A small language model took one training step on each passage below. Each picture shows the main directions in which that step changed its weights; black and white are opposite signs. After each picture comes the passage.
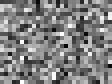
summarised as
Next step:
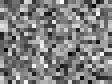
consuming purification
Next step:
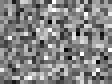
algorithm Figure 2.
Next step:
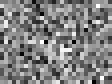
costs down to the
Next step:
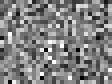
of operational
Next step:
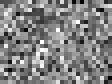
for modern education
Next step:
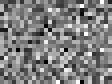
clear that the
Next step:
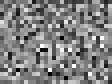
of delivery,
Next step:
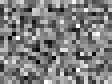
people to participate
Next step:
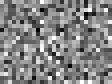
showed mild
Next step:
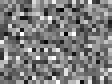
into the significance
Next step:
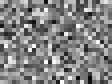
children with stage 2
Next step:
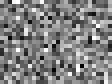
The skin
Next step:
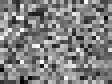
effective teaching and learning
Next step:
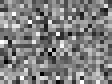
at the charged
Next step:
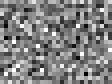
to this study.
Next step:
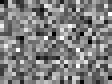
3 will use a
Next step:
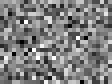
between the individual
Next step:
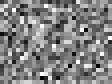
bone tissue
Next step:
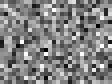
calculated by addition of
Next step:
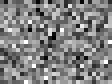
the maternal
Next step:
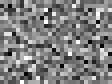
- Unit B
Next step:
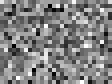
may be explained
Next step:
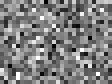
and diversification of
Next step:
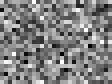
slices of
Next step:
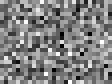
positive yields,
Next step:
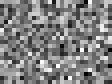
different types of
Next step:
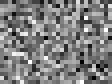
study consisted of
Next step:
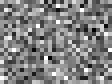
contract for
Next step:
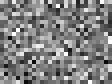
research suggests that
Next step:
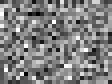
principles and knowledge
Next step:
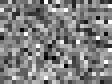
information products developed are
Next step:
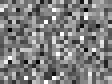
trial sites were
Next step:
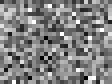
recognised its potential
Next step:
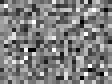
frequency illustrated
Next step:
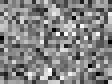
a good alternative to
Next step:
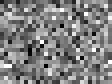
is not happy
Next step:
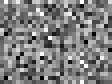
the TABLE
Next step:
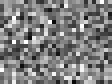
curves crossing
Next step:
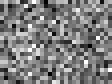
occupy an
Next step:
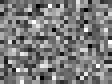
resulted in a
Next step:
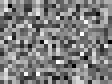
not significantly different from
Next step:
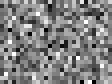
general. It
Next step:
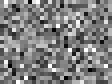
Online During
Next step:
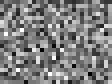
of the identity,
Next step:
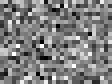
emerges from a
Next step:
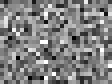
presented as easy
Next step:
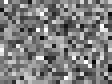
a specific cake
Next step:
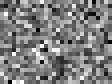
acid is significantly higher
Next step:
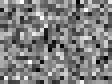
further activities.
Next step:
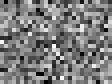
the others in terms
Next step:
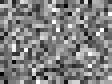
reference mix with
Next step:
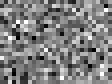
\times n}$
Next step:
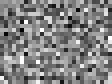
between two precision
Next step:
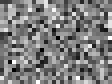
one of the most
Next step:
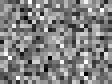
to socialization processes
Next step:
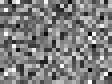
This will allow the
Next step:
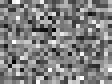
The frequency of reference
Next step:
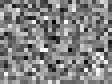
compensations of
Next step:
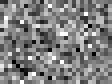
used to create benefits
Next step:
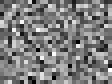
of a callus
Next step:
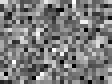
are undergoing
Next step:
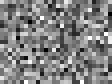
size increase in number
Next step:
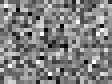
function. The reason
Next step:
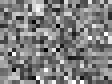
progressive increase in
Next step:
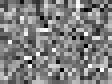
further improvements to
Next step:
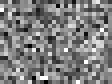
publications should be
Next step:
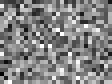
and final book
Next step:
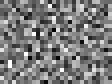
level of complexity
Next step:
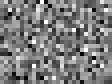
engines can influence
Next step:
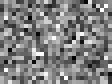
low dosages and
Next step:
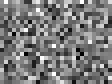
the average number of
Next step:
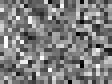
prevalence of
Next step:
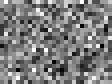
the patients while providing
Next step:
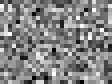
or closed
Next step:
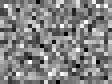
traits. For
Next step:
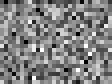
the DNA is
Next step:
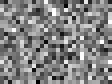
an internal or external
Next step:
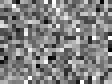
Within the
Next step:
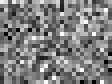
had a mixed
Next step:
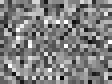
from SPSS Data
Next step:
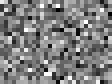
makes a bad
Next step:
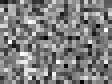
concluded after the
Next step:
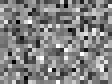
covered above.
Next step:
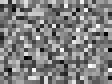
complications secondary
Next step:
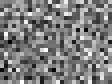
better improvement in the
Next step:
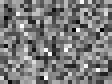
in linear compared to
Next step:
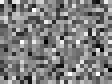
Technology has made
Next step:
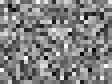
WITH the
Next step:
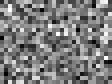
al. for
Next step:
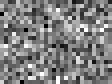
that destination
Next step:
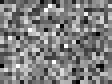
helps to review
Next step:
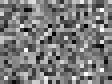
to explain
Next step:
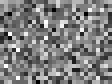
it is not
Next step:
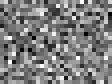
a lack of
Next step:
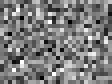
observations methods and
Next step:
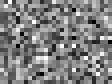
Also, if
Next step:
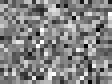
a similar assumption
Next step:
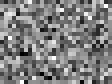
during the implementation of
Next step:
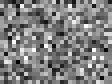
and Methods:
